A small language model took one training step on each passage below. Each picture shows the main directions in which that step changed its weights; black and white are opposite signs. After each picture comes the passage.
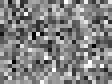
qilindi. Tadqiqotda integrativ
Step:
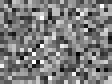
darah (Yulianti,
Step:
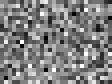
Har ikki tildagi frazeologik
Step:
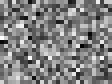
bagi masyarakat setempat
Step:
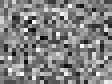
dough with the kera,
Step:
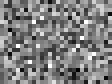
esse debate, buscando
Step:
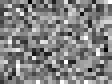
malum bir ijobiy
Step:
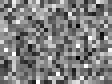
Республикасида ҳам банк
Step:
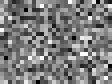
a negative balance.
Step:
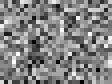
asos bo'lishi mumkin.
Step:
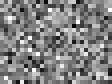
в виде выражения.
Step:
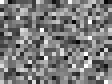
año 2021. Este estudio de
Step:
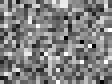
přitom mohou
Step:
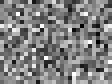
financière des banques
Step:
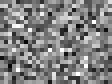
5, ¿considera
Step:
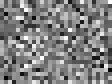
función. En el caso de
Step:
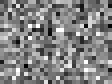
Psicólogo escolar,
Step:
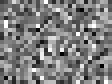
до роботи населення сільських
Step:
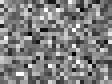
las definiciones es esencial para
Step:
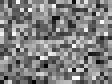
Shu maqsadlardan kelib chiqib
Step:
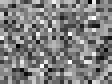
паховых грыж
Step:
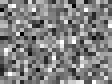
тизимни оптимал
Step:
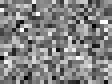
muqaddima 21
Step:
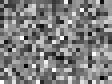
usuário. Ela se
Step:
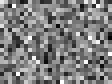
50 yil ichida dunyoda
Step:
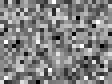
shakllantirishga xizmat qiladi. Shuningdek,
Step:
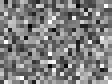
taş dolgulama olarak
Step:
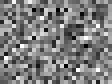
- \varepsilon
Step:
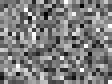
úsh quramlıq
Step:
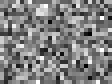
speech, and the fundamentals
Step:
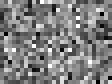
Problems of Transport in
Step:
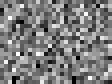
como requisitos: a)
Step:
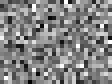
va texnologiya, 2023. –
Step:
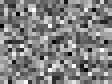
nos aponta caminhos
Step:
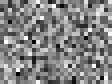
tahlil, tizimli yondashuv va
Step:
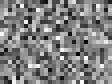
tortishning oldini olish har
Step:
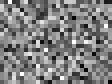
tezligi va sifatini oshirish,
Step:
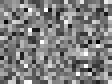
no de los resultados obtenidos,
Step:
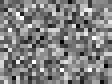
construção coletiva do saber,
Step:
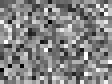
nivel accentuat de
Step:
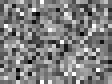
5, ilustramos o
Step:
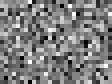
tool for analysis, formation
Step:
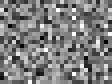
católica ter obtido
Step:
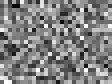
receptor alpha.
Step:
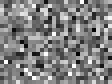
явление и познает
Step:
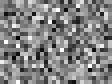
тизими муассасалари
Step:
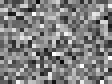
О. Хвилювання:
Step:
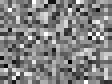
hamma gaplarni ayta
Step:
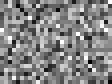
matematik modelini tizimli
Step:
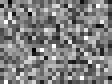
Farg‘ona viloyatlari
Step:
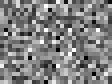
ilmiy xabardorlik
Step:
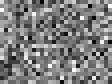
Neste contexto, possui
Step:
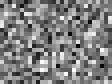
2005, divergențele
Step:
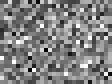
Узбекистан. Глобализация
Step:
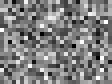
Інформаційний лист
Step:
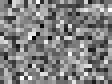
Если воспитание
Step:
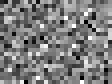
тела. Лечение На
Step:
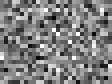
*В данной статье рассматриваются
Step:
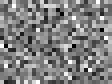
протистояння на
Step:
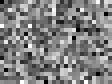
¹ Mestre em
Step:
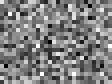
les biais comportementaux
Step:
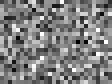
groep het maakt tot
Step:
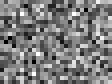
A proposição contida na
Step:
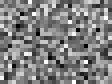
banyak dirasakan
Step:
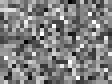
мониторинг эффективности
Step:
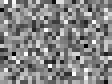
алангасида ўзларини
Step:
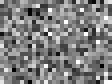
ta’lim yo’nalish
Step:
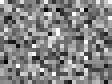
Arabistoni kapitali
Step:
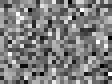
dinámica. A través de
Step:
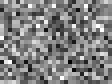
на догоспітальному
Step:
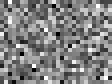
samaradorligi va mintaqaviy
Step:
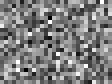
jerárquico es sin
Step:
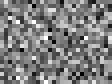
ishlash asosida maxsulot ishlab
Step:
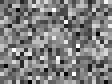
do século XX por partidos
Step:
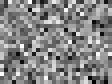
biri bo'lib, u
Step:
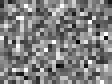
et d'institutions de
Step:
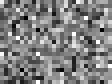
bienestar físico y
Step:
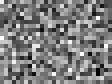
Kurbanov M. et
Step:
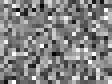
в условиях предгорной
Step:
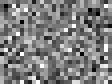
u organik moddalardan
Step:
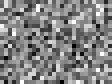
45 % случаях - данные
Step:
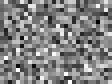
Supervision of Labor
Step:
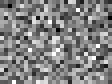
presentar plano de la empresa
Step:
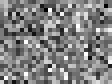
glaube, cis
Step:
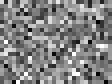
qiladigan, o'zlarini
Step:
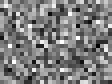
Europea (ESA), ha
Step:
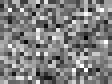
institutions of capitalism.
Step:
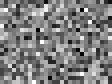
O'zbekistonning eng yangi
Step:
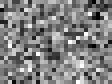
los libros o artículos
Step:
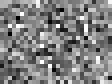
aqueles que já haviam
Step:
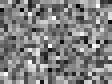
theoretical foundations of
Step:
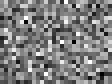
va a ser impulsadora
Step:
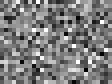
отражено в литературных
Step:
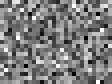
their vocabulary. The
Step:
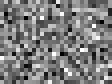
oshirishda yordam beradigan ekologik
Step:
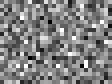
unul față de
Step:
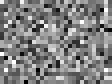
kellett ahhoz,
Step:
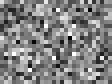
у диференціації
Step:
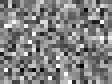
por parte da filha. Para
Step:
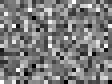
pada kesulitan konsep
